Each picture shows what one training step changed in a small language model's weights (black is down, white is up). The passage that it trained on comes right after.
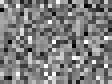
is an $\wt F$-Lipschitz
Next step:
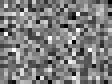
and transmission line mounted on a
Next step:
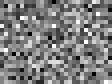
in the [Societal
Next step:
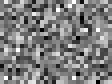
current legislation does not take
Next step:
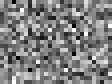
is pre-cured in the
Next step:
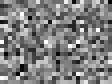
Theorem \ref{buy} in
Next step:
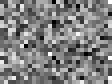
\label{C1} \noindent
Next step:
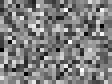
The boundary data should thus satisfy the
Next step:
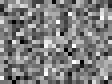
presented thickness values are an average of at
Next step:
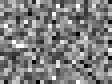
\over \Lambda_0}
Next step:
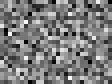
$F$ is not closed in
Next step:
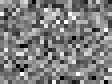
recommendations of the guide for the
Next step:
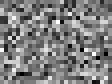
enables us to sample from the prior distribution
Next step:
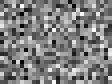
, \label{energy momentum tensor}
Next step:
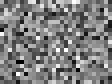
unique continuation principles for second order elliptic
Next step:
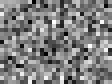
eff}$. However, this is not true
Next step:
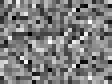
Digital Library of Theses
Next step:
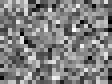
zero cost. This line causes the
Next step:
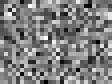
propose here a new method to describe the
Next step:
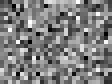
a constant $K>0$ such
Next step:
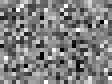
consistency confirms that the SNR
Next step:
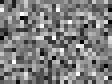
wonder in what ways this
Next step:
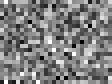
harmonic frequencies for free CO are
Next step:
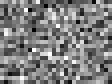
isomorphism between fatgraphs and ideal
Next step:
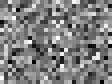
social workers who work within the
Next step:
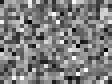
stirring uniformly at 80
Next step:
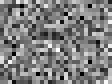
various aromatic hydroxy and
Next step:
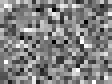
w$. This means that every vertex of
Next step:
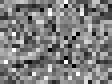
DC programming and then solve this
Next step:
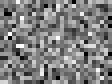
converge to a limit curve
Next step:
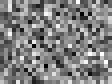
2.5. Reagents and
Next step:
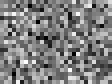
and is therefore applicable to most target
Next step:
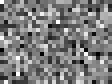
divides ${\rm LM}(h)$
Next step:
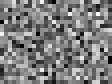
the family can be closed in such way
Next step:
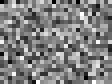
\set\, deck. This gives
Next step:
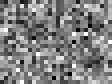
outlier; they do not track
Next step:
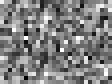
be done. This is indicated in the
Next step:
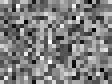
feature sizes. The number of filters
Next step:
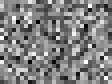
to remain approximately conserved in an
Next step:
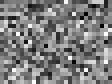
and $C_K$ are given
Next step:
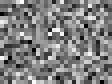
to lie somewhere between the two.
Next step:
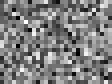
$C>0$ such that
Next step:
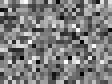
activity. A look at the statistics of
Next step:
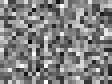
to the other bands, we applied
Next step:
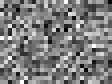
$G$-space. The following
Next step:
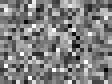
multiple experimental campaigns.
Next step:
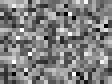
linear programming model combined with the backward
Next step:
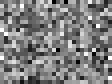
\subsection{Construction} For
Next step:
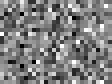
second-order displacement monotonicity,
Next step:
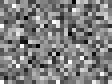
our research is to systematize
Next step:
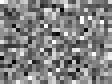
statistically significant at conventional levels of
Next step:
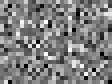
that, the Poisson kernel here is different
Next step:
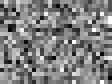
effects of national culture.
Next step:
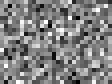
that it is interesting to give the explicit
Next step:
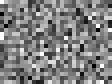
in a fully-informed way,
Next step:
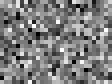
$0$ \end{center}
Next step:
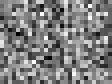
the most important piece of the
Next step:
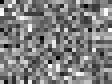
REDROCK} were used
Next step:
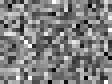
variety follows immediately. \medskip {\bf
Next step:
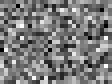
action was given as suggestions from the
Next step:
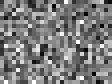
every $t>0$, where the
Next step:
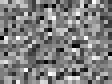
major change in the curvature occurs at the
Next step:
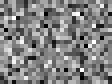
2017). Thus, the critical observation of
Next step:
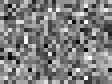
requires an ordered set of entries then
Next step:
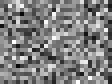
in epitaxial
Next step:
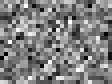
*Facultad de
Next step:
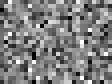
long as we can prove that
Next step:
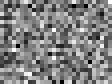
using standard photolithography and
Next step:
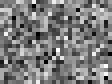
$x\in \Omega$, one
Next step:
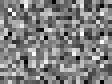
column indicates the image used for the
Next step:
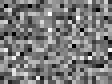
Copilot} is either
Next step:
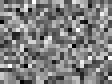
Corporate AB) and two following
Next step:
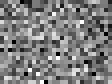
for every $\mu$-centered function
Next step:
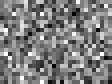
the case of the chips, the
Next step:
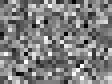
can be slightly offset from that of
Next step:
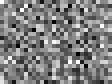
fraction \begin{eqnarray}\nonumber
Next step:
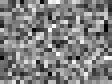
angiogenesis. The correlation
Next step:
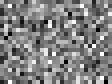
that, over $\intNp$,
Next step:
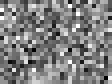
tests for the soil treated with different
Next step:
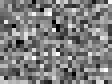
Services) CO =
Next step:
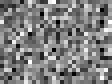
we employ a universal modeling approach for
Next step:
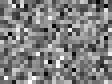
program SARA{\it
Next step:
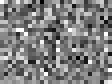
resolvent has an isolated essential
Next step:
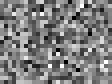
the sum is over the prime divisors
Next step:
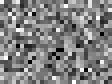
other hand, introduces an entirely
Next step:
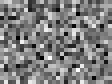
mass spectrum and mixings of the
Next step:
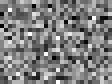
To exhibit a \viol\ function
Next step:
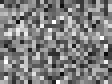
new ingredient which was not
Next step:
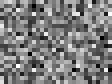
this is also its decomposition into
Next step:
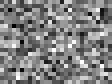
Methods:** Sixty women with
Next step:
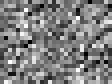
of at least proportional dimension that are close
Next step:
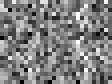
of septicemia cases and
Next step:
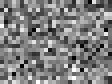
use an arbitrary value of function $\mu
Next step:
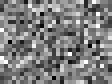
in a free system there is the obvious
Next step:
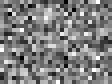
We acknowledge useful discussions with K.
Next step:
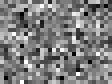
of $c$ with intrinsic diameter
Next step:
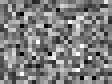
number of germplasm and
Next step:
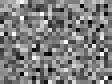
agricultural commodities,
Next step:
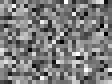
with right adjoint $G$. Assume that
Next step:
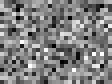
level yoga pose and forms
